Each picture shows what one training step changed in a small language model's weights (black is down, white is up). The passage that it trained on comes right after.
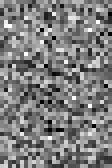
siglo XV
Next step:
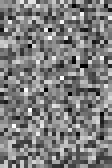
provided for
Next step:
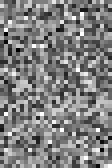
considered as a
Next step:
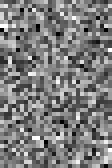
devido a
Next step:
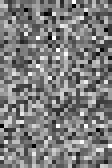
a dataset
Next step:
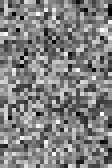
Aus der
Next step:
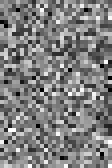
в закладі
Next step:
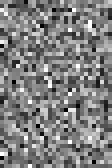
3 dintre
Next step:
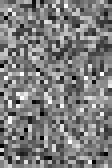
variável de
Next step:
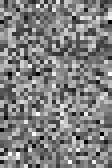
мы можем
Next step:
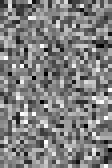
de identidades
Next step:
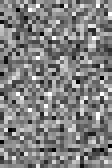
на доходы
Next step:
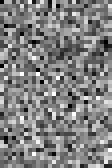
do cátion
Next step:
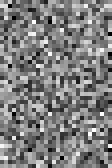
também para
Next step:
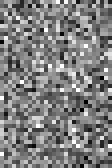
por tener
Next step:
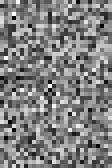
**Care at
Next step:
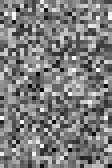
а також
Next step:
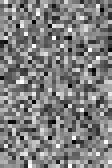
debates en
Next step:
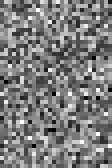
a cidade
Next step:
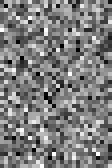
en el final
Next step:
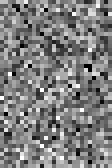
место в
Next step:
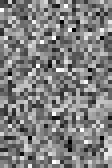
we report
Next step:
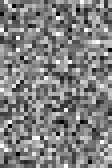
Ovid – in
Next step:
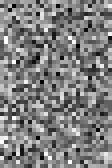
com apoio
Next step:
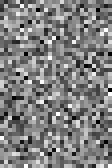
di SLB
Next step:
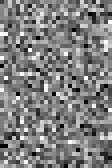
Há que se
